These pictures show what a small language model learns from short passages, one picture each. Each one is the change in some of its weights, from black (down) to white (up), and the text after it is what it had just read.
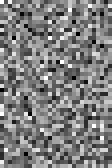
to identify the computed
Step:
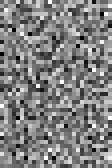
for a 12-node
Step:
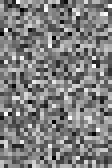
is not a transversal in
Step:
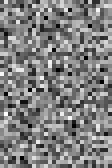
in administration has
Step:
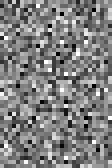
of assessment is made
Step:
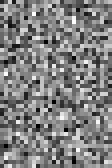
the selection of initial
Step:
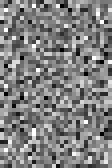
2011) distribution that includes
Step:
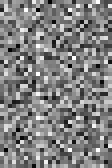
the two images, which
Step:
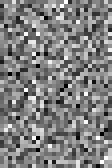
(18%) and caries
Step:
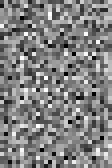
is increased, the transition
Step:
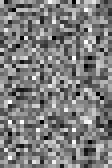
not succeed, they
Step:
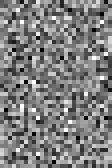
getting stuck.
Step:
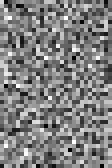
the dihedral
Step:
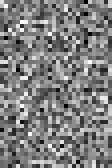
antennas & &
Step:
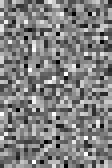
and have different masses. The
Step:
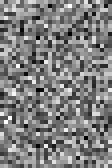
was used to prepare
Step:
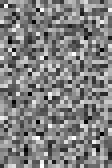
its outer mixed
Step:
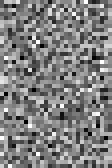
group. But how many
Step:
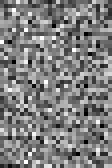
contamination levels with
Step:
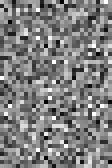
an $\cO$-formally
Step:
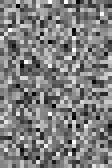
The aldehyde was
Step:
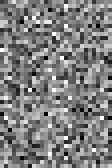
$\kappa$ is 2 or
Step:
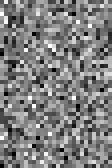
interferon tau or
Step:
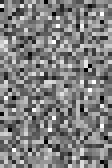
length $r$). Since
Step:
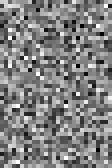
by means of consideration from
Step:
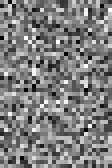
in stages and portions
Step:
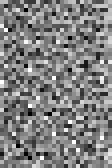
data. The obtained values of the
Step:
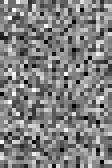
efficiency and reliability
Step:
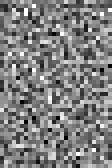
is neither active
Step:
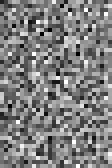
of cars in cities has
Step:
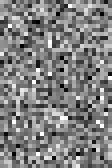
is a molecular graph in
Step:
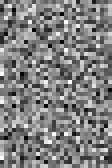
manage to initiate a
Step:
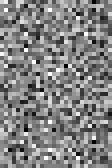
are many automation
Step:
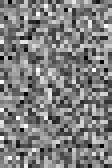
estimator is derived based on
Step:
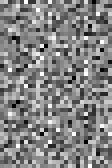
which will include all these
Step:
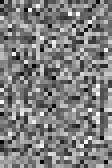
The Lagrangian of
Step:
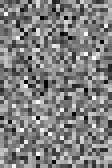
getting a positive increment
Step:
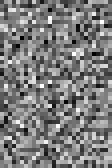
Determination of trace
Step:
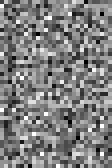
obtain a dominant map
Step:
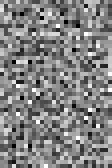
context encoder
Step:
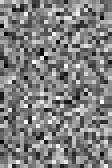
multiple ranks of our
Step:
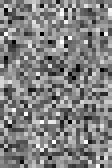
cryostat provides
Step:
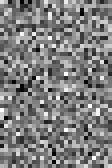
*Object* vs
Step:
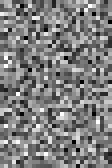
of restriction problems were
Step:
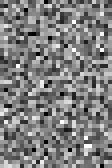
of the data showed no significant
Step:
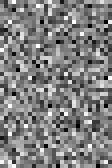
\cite{Nu} for
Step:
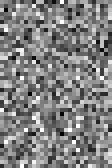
stability of this star building
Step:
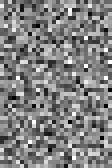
in the Euroimmun
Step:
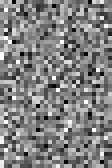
allow astronomers to study
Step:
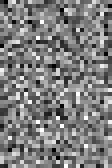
cache encodes the
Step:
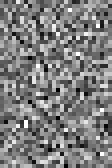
have acquired the
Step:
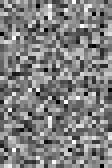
the previous determinations is that
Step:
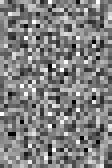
bankable people
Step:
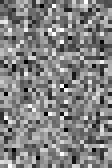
\mbox{if $k$
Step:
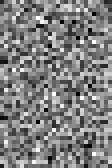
coating. To solve this
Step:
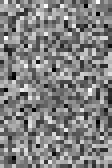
increase very significant. In control
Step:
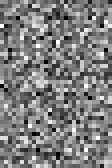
R. Gillies,
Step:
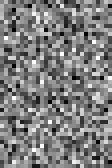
a significant departure from
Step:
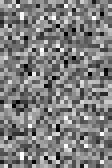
2 m. The surface heat
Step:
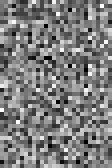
often used in pulp
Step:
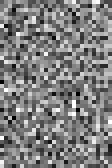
quite accurately for
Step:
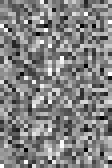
proof is as follows. By our
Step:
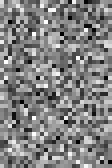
Moreover, at least
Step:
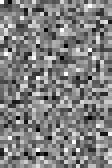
the nature of the products
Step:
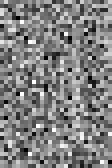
x_2$, and all
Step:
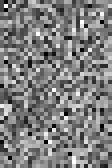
lift $e$ of
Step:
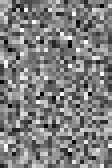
the same vein, our
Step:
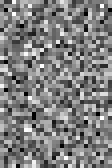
twistor spaces.
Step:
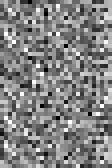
have also been discussed in the
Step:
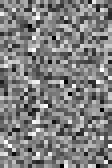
support in the observation sequence
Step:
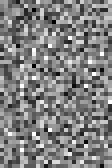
Therefore, the spin
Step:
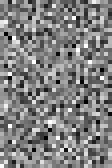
But it loses its
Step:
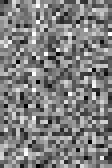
and its roles in diet
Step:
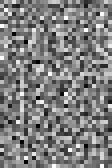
paper, the tables of
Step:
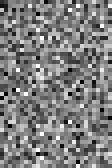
comparison between the analytic
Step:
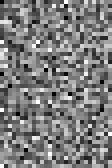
or $5$. The method is
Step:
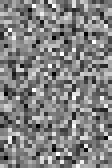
a wide range of
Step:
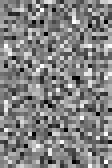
In \cite{liu}
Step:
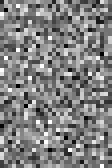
at the callus induction
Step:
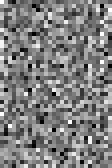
priority country for
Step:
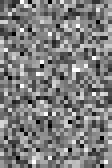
be the MV solution, the
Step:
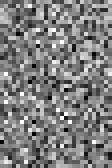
Since $S_1$ and
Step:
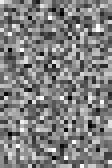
Wasit University,
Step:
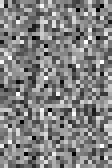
of left subfigure
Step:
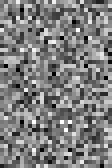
The Enhanced
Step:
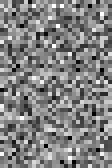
to at least one vertex
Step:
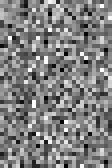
seek cures. The
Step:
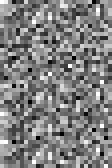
the component size distribution may
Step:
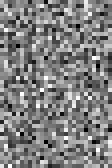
other two groups, which may
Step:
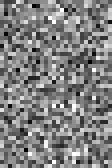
solutions. Reasoning
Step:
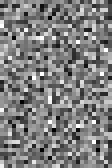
is home to a large
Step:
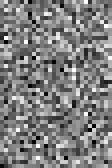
interesting question:
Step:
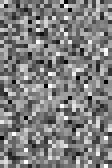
positive functions $q_e$
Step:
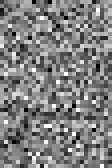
manage the content and
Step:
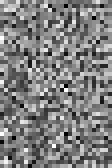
decreases for $t
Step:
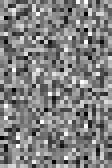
such as network printer
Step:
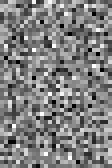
To achieve optimal
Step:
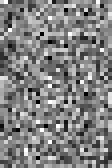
thyroid or the
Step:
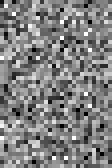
new magnetic massive star
